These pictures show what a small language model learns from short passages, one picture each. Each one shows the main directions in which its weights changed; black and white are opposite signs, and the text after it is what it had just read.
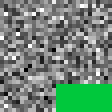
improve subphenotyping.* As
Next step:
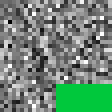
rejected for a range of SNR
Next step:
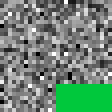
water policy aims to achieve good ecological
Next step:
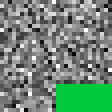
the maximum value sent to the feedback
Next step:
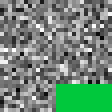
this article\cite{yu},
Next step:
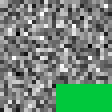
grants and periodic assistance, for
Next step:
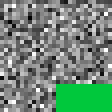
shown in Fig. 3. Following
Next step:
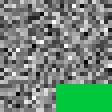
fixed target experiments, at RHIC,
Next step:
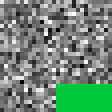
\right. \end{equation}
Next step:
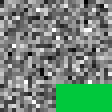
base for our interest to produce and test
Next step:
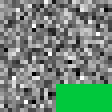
Phytochemical Screening
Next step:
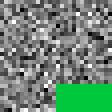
and approaches and property rights
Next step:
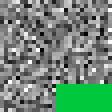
led to a very simple physical interpretation
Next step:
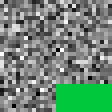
$N\ge 3$ we predict
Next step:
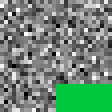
A higher percentage of male respondents have
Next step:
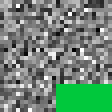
is available from the Wiley Online
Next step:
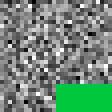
review team granted raises based
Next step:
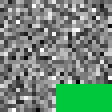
the formation of each black hole there is
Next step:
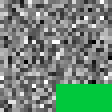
factors. i] Environmental factors:
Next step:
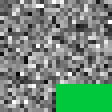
the precipitate was then basified
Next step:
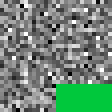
the conservedness in these exons
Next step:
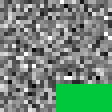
next harvest in which case it
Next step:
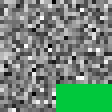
some think that foreign aid
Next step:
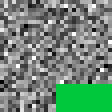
youngest and lowest-mass
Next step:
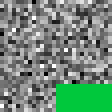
high-level numerically-expensive
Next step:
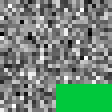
general as it requires sophisticated
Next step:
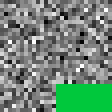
(panel (d)) or
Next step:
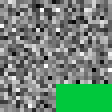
the aftershock rate given by the
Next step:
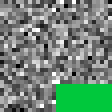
Thin blood films were made on
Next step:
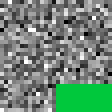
the research problem was framed to
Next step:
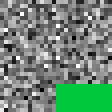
the statement of vision and
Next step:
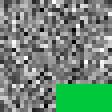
rehabilitated as a highly
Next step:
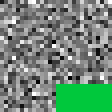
the proportion of malicious
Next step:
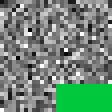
overcharged beyond the
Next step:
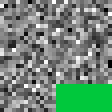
first step in providing those details for several
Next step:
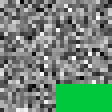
removing bias from the selection process
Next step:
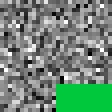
(a) square, (b)
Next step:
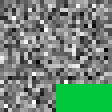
interface-level voting, which is
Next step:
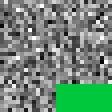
bath at 60 °C for
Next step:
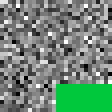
forecast series were then combined
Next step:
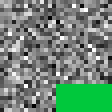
optical delay was scanned and
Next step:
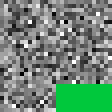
potential migration of some compounds
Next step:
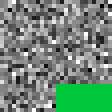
object simultaneously in the physical
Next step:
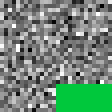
resulting spatial resolution of the signal.
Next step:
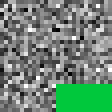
if the temperature is continuous and that it
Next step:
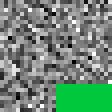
an F value of 0.575 which
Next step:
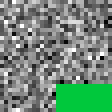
REVIEW The study was
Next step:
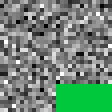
mass determinations. $\bullet$
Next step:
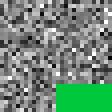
LAT sources). That is represented
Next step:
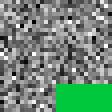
both Si-900 modules.
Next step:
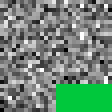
system modellers should also conduct sensitivity
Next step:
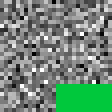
flood forecasting alerts
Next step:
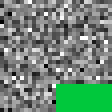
selection. The obtained results show that the
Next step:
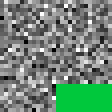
are in expanded form compared to the
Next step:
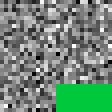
as \textit{Damaged}.
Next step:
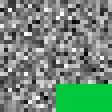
caused by the stochastic nature of
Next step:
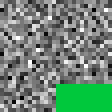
not just at a point in the transverse
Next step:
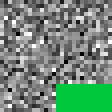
A volume of 2 μ L of
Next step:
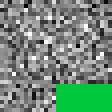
the generative model is tasked with
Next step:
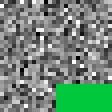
uniqueness follows as $p$ is
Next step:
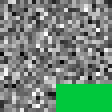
by considering a spin-0 system. I
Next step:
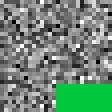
and of the entropy $K$ are
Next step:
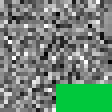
teacher training and student support systems.
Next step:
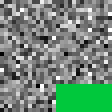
and R. Schmidt, New
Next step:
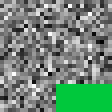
comparison between these two quantities for
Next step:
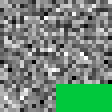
functions. Introduction Let S denote the
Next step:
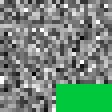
benchmark) or by executing single
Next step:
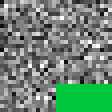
respectively. In recent years however, climate
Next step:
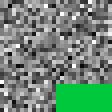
cellular automata for the density task.
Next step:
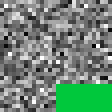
microscopic insights. More generally,
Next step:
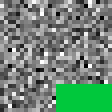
rate of suppression of higher dimensional
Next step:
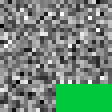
and China. 4. Evidence
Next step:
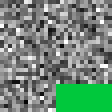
\pm \mu} \sum_{\sigma
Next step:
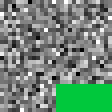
that there is a relationship between low
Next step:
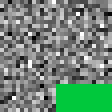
the description needed and it has access to more
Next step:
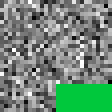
purpose of using it to determine the
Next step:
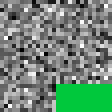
enabling evaluation under realistic
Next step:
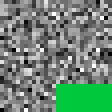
\caption{The diagrams for the
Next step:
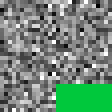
perform parallel investigations on our background to further
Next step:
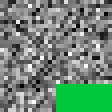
a QKD transmitter, as
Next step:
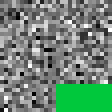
of multifunctional device
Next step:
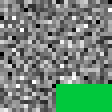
which would otherwise heat and eventually
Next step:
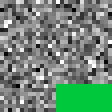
The last equation describes how to model
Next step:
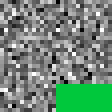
on a mixture-based density estimate,
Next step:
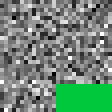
validated.} The Digital Waste
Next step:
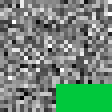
today also includes the deficiency or
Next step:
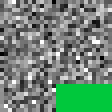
progress in detection accuracy, they suffer
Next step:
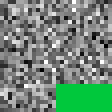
with the recent data by Ullmann
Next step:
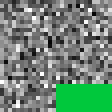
Cherlak district, 7
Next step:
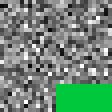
p230). Non-native
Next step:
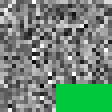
planet. Observations from K2,
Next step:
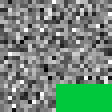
the problem presented in this study.
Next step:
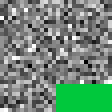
with the limited dataset, the large parameter
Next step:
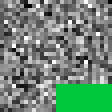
cleaved in preference to
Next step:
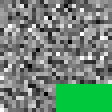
equilibrium transition to the most stable
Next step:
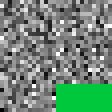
Berlin, Western
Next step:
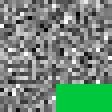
$\tau_{\rm dep}$. Therefore,
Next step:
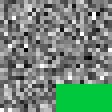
is used in more severe middle
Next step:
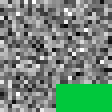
out by Han [6] the
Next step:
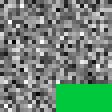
self-confidence through experience,
